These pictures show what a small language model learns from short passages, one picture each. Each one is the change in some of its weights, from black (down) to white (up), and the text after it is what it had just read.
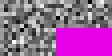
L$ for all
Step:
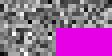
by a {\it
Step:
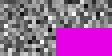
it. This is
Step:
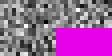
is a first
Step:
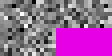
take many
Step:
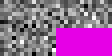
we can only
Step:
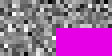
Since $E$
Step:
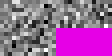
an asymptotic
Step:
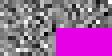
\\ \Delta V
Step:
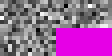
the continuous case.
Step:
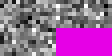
We try to
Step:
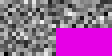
of all non
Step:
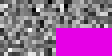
parameter sequence.}
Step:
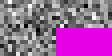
the weights
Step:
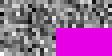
a global
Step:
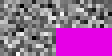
will prove this
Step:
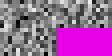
lemma below
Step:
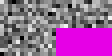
that the complexity
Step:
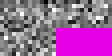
each of these
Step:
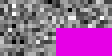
In order to apply
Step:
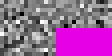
p, \qquad
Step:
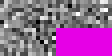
a form on
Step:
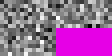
at $t =
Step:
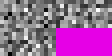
and, using the
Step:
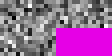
not to the particular
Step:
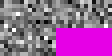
a unique vector field
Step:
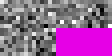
Keep in
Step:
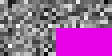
upper bound for
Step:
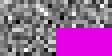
such methods the
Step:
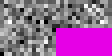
\con ( v
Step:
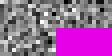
existence of different
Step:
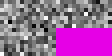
to infinity
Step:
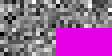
$ admits
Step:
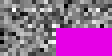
standard and a
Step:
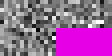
a partially
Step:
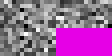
is isomorphic in
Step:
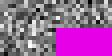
law of order
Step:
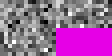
problem, also
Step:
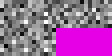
of abelian
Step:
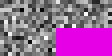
to be symmetric
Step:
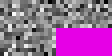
Since $G$
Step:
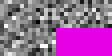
of a form
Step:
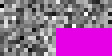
to solve
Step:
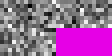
We thus
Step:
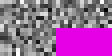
due to
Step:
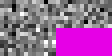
into convex and
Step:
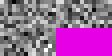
that can be
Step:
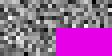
the orbit of
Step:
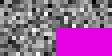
the assumptions
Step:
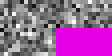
special) case
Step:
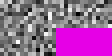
and the sequence
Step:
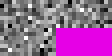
versions of
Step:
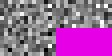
Note that the
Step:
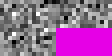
CMM method
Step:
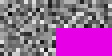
of it is
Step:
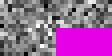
\item There
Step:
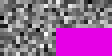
from the relation
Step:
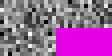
a version of
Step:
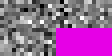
ranges correspond
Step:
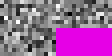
matrix. Our
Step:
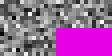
need to invert
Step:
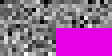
matrix/vector which
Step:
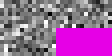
to formulate that
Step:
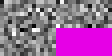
on $X$
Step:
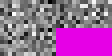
Since $D$
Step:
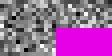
with \[
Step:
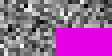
motion of the
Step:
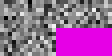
of solutions of equation
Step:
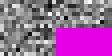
components from
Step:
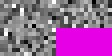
the prime
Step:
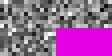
equations or functional
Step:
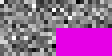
$F$ in
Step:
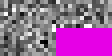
and $\pi$
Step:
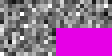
also showed that
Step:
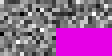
on local fields
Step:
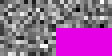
of a hyperbolic
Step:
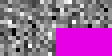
key for
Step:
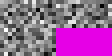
of these polynomial
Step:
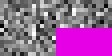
$n \in
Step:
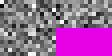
$. The
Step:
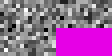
Range of
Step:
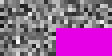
as in the theorem
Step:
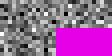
which induces
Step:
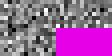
integral matrices
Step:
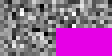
our framework
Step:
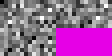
\cdots \subseteq
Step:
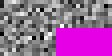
on family
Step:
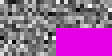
that $II +
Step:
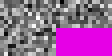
we give some
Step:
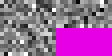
$G$. Since
